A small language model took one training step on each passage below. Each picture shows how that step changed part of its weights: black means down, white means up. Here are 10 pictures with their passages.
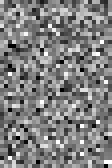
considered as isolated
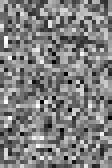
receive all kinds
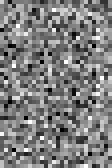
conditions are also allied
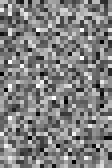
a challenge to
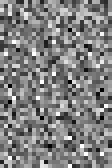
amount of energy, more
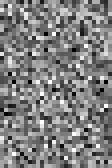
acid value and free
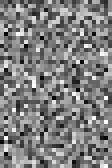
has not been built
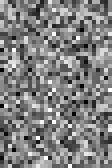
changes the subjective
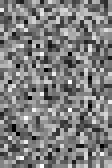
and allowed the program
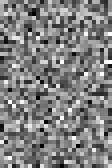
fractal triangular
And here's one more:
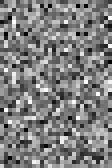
с Pa Analgesic
